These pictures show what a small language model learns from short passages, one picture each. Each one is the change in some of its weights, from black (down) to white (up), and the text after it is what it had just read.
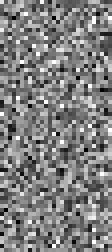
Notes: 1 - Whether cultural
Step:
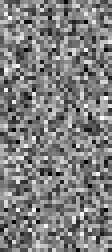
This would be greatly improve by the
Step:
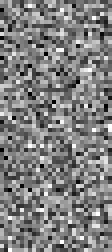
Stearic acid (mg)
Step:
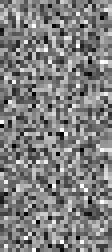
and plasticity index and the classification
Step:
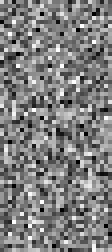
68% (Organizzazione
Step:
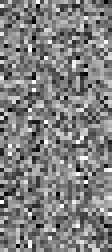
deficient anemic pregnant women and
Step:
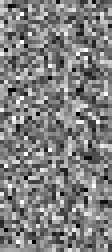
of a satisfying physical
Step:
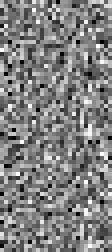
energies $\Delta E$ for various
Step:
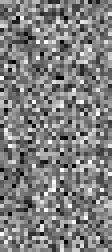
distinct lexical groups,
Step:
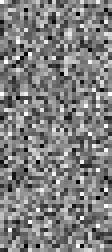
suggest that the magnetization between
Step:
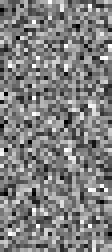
embodied cognition, the findings
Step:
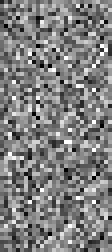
выбросы, что
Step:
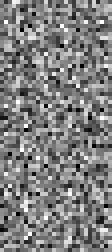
and the effect of intervalence charge
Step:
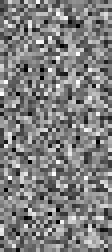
different color shading corresponds to different
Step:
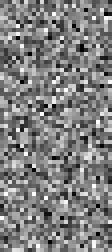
sunmaktadır (Yu
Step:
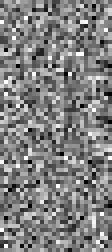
social, emotional and mental well
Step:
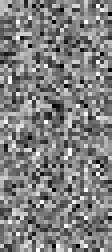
поєднати і національні
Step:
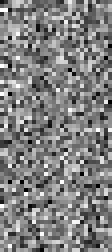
бўлиб, сунъий
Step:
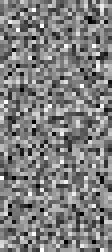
tuzish. Asosiy natijalar
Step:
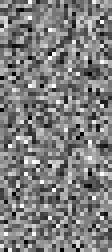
women with liver failure to group
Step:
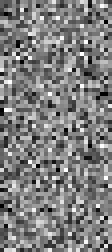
by an intrinsic power law and a
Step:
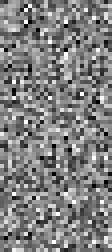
four-fold warming ratio over
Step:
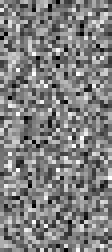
à criatividade e à expressão.
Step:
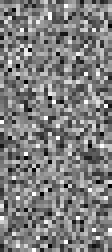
and sentence embedding extraction
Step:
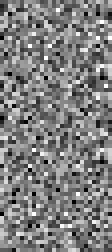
etuvchi xodimlar xizmat
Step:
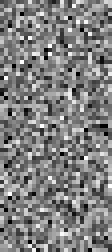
une desym-phonie de chants,
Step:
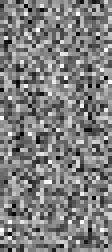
diagnosing cervical spinal cord
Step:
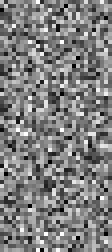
the SMC's dynamical friction
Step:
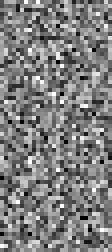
87 band power measurements used. The
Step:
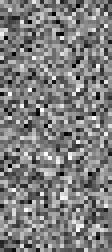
Master's Thesis, Davis
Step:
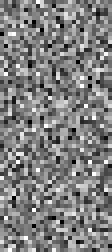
carnival penetrates into
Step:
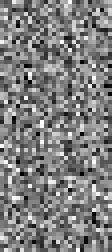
Akademię (po jej
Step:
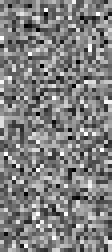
continue Relationship with a
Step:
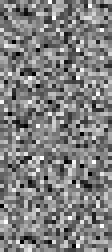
pinza de llave del
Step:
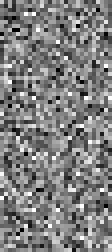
scales, and from biological to artificial
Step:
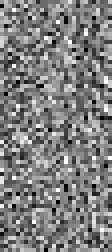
Fuzzy Curves,
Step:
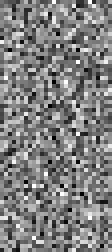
\end{figure} An important observation is
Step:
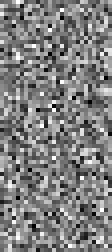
because of the ideologies they seek
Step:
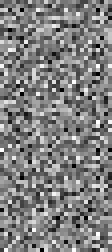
Bulardan tashqari bir
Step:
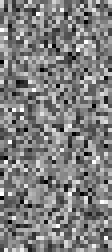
TPS mapping interpolated these
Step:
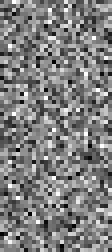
data collection involved follow-up
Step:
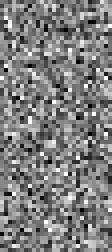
A. et al (2024) Strategi
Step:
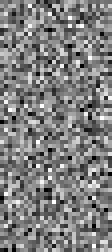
more clear. Perhaps change to
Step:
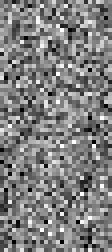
present the locations of 8 observed FOVs
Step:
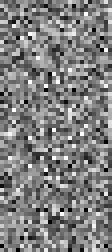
transverse momentum dependent distribution
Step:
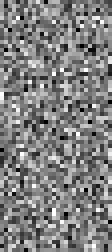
kommissarisch von
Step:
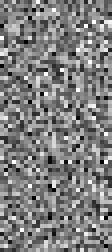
countries around the world
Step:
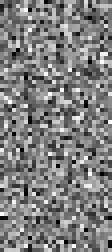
is specifically argued that
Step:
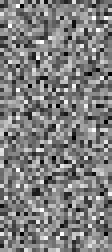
number of the skills of an employee
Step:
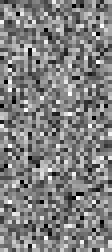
исходного сырья по
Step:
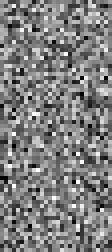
attention to the performance of trombe wall
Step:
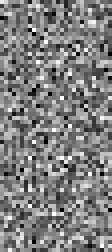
reproduce the quantum mechanical expectations
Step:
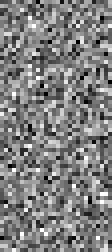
and competences for engineering. We
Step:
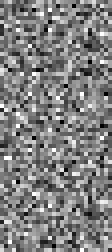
of the past. This model could serve as a
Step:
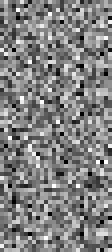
to your reference to it - In
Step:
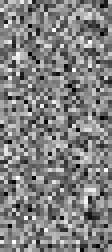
жиноятлар” номли
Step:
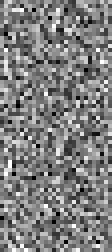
интеллигенции за
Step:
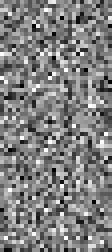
$\sim$ 3 uncertainty}}
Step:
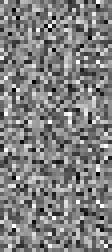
Про решту відвертих
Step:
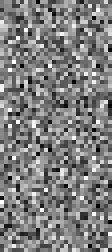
aloqalari o‘rnatish
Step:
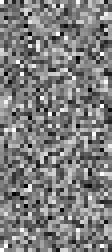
Literature citations} % The following
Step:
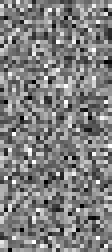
Avenue, Cambridge,
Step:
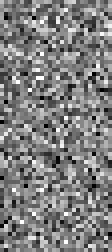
Hamiltonian channel
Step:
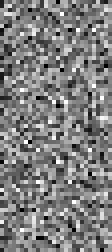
of the Sagnac time difference from the
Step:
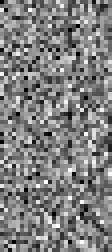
Serie Áreas Temáticas
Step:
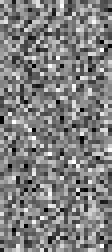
Also, the empty hypergraph
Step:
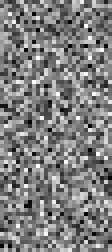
odontogram medical records that can
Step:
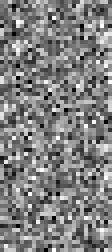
on the strain noise curve, highly
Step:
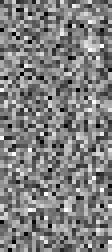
Evropada Avitsenna nomi
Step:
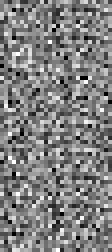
more detailed disentangling of which
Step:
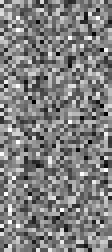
idézték elő a
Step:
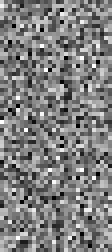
business's products or services, they
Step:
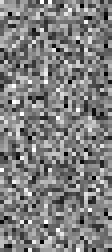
насінням *C. columna*,
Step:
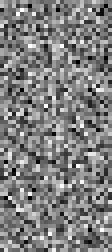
of images would certainly affect the
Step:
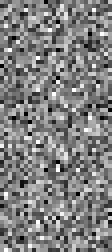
one and the stronger line of the
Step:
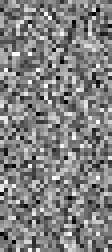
haqida fikr yuritilgan
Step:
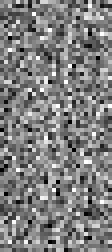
distribution, and thus may be formed and
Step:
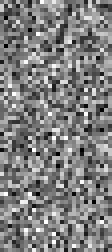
operations, and external dependencies. The
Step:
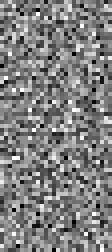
xalqchil xususiyatlar
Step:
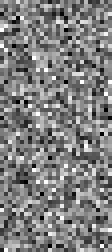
a distinct cluster of nodes
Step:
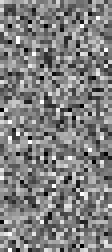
the relevant discipline to allow the
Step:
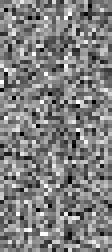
рідини на 40,4% (з
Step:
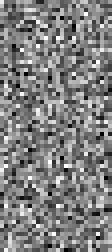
a relatively high proportion of ideational
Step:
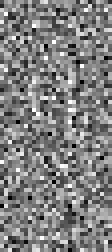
a non-participation rate of around
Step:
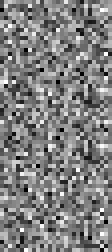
for the mixing times of
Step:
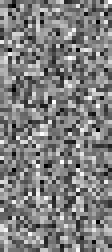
\end{equation} Here, the numerator
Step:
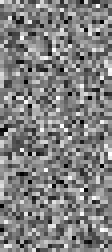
and steady state calculation, thus serves
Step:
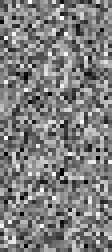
are able to confirm the quantum
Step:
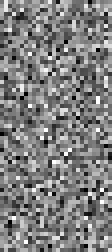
Swarm plots of alignment
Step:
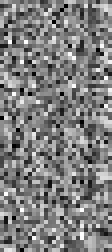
in EQL}), from which it follows that
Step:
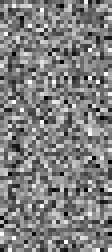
va ushbu faoliyatdagi
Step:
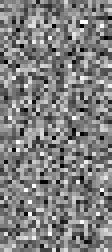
observed for non-linearity values of
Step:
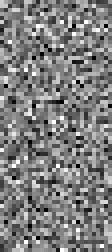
connectivities within the active region and
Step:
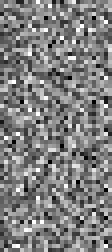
the RRC of He-like Si
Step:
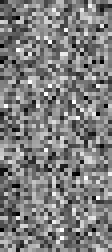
Figures~1 and~2 show the
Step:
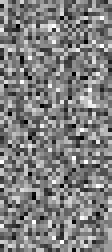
36 de 4 de marzo de
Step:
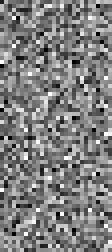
post-BBB cerebral distribution of
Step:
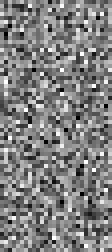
Strategy to Monitor
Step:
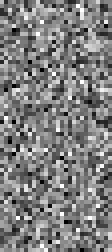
that the dynamics with the transition probability of
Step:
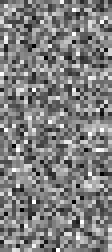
период строительства,
